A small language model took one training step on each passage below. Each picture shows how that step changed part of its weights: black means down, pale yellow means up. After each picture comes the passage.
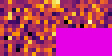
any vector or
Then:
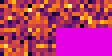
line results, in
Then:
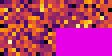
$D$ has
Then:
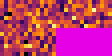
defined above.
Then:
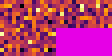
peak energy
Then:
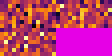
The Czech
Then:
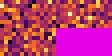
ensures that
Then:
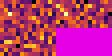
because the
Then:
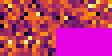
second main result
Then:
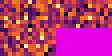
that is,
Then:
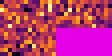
mixing for
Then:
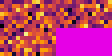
o ego
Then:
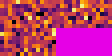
the metric
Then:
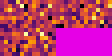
- is a
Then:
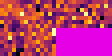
a gauge
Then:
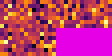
by Phong
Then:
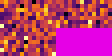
The variables
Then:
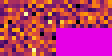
of $\Gamma$
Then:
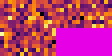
the following notation
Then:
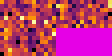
the associated
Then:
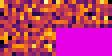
and less than
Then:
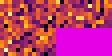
were as many
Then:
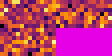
J}$ without
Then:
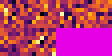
for our analog
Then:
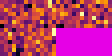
a suitable
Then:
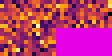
the theory of
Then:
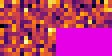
easy to
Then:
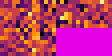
Let $\mathcal
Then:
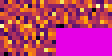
au un rol
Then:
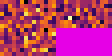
between empty
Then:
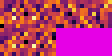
n$ for all
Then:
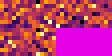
maximum for
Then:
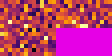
relating the
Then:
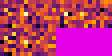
in dit
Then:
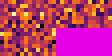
the initial Lie
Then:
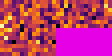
as clinical
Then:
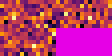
all cases
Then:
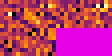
creative work
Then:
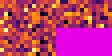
we use three
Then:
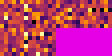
µL |
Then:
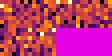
via the
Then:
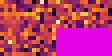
decided not
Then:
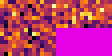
away from
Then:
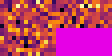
ham -dek
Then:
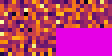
respectively. The
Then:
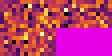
respectivas en
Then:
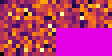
estimate on
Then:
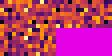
estrenada en
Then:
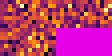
it is a
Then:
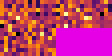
errors can
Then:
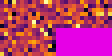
an idea
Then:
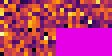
either the
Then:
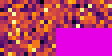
with nonlinear
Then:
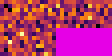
that if we let
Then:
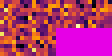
be easily
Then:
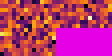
lines show the
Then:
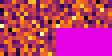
р. у
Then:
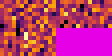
span a finite
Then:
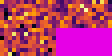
xy -
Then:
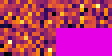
dans le groupe
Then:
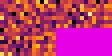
Rex and
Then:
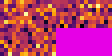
bilan rivojlanib
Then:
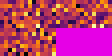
local measurement and
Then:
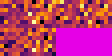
of slow
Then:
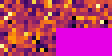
denote by
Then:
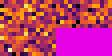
of electrons
